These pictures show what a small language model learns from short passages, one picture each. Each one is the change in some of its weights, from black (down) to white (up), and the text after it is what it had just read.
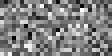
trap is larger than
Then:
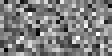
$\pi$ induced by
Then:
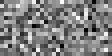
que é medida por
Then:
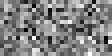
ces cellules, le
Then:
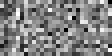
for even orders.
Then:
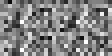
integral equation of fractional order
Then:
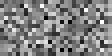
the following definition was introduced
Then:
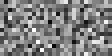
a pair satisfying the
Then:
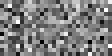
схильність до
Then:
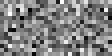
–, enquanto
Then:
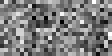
и y , которые
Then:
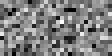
{\bf Example 2}.
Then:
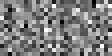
and hence $B$
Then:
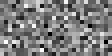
closed aspherical
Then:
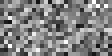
Mendonça se
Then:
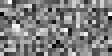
lower half-plane
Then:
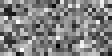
to develop our analysis this
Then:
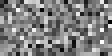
the finite time interval of
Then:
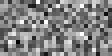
European Journal of
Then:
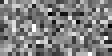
the activities of the
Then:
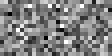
- Planificación
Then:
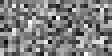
method to the following simple
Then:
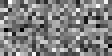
there is a subsequence
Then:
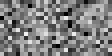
above and below by two
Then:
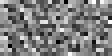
for which we repeat
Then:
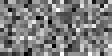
For $a\in
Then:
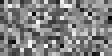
solution of its adjoint
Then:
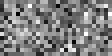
real hypersurface bounding
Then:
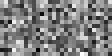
bilan ishlash jarayonida
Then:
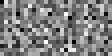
of forming the concept
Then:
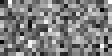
$^2$ denotes
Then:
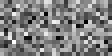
regular if and only if
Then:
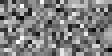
необходимые для
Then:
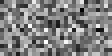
of the squares
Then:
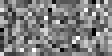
from $f$ is
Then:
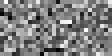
La misión del
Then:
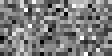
natijalar vazn
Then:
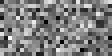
system, as they have
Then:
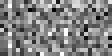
institutionnel de
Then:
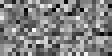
the derived category of the
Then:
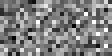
is positive. We will
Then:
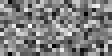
da dođe
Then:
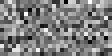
on failure
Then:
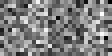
on the intersection of convex
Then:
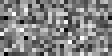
henceforth we
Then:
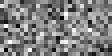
nel gioco
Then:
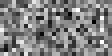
of the set $\gamma
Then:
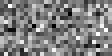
is clear that $\langle
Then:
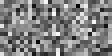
bayon qilinishi
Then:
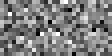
vector $v$ such
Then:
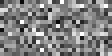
functor is represented by a
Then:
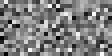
Evolución del caso
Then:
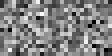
in the signed
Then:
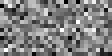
that given any such
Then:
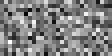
explores the pedagogical
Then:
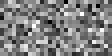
on the strategic,
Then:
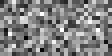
explained in the part
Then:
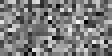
the Bruhat
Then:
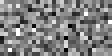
nuptiales dans
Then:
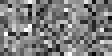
muloqot va
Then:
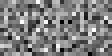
\bm C \bm
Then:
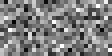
is a {\it
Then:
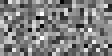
a (possibly
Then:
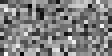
recursos do Plano
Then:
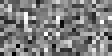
< \frac{\vol
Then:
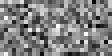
law (in some functional
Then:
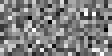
a także
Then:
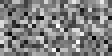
require only that for each
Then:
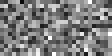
this type of intervals.
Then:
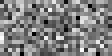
с высоким
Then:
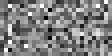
action is well-defined
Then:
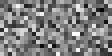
do with binary
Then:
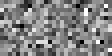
the desired results for
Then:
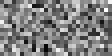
с богиней
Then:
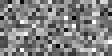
approach is sensitive to
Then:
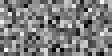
not $L$, and
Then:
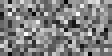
auch sagen, dass
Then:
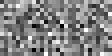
que la energía total
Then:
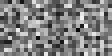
steps of the random
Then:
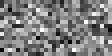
collecting these
